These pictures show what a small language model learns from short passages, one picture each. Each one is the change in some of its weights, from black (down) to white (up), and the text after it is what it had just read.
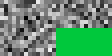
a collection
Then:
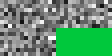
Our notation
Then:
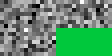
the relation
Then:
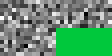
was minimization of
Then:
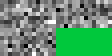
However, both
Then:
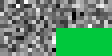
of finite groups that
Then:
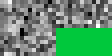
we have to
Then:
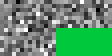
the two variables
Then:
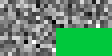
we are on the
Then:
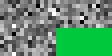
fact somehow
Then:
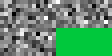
standard maximal
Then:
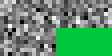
course the
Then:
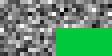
X$ for some
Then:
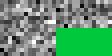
However, by
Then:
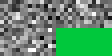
if $Q$
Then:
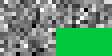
)$ determines
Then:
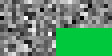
is also an
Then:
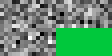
4$, we can
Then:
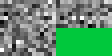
and thus
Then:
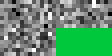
to exclude any
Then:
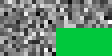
variants have
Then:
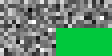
stage in
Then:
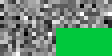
result is proved
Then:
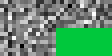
$G$ on
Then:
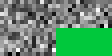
by the equation
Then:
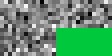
Wick product),
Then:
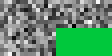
space in the
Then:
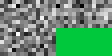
of such left
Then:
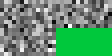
terms of its
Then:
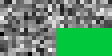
exist commuting
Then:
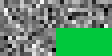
low Mach number
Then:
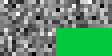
prime of
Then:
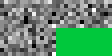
mention a
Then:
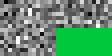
we study in
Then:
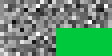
to exist, the
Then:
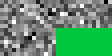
\] where
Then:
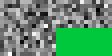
the above estimates
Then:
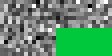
first author,
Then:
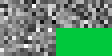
a Poisson
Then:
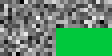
forms in order
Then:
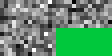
that is,
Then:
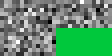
the nonconvex
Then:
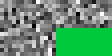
Axiom implies
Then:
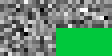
the distribution of
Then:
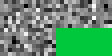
almost all
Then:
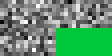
have to pay
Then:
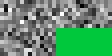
a map $k
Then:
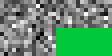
I$, so that
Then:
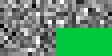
$r \in
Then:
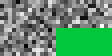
represents the
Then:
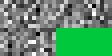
map $\pi$
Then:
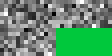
by induction
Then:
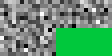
below, but
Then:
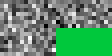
graph with vertex
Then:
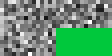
to be a
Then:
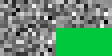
vector bundle
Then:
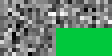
rate as part
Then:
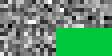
Banach space
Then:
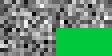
output produced
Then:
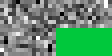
close to
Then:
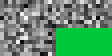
in this paper will
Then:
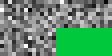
is sufficiently
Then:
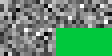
approximation result
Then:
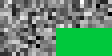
manifold with
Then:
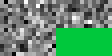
there exists an
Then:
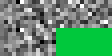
used later.
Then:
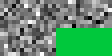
$i$ to
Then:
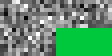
then pick
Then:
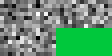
now introduce the
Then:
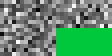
from the general
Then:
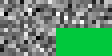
second author
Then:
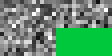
I described
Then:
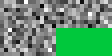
spin representation
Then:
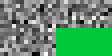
and the vertical
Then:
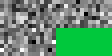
it was shown
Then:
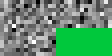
analogue of
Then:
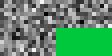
it with a proof
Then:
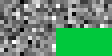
all and they
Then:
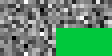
the largest
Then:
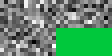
if there exists a
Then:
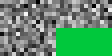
proved and the
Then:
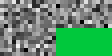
and the curve
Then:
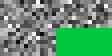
to estimate
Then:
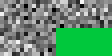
proof of Theorem
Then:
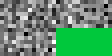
satisfies the assumption
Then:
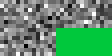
$ is equal to
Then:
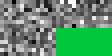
we need only to
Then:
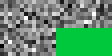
$E$ is
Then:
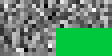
complex problems of boundary
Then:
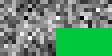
is isomorphic to
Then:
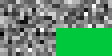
Formula (Theorem
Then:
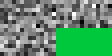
N$ and
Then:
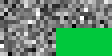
$n$ is
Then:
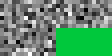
is denoted
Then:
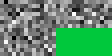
with eight
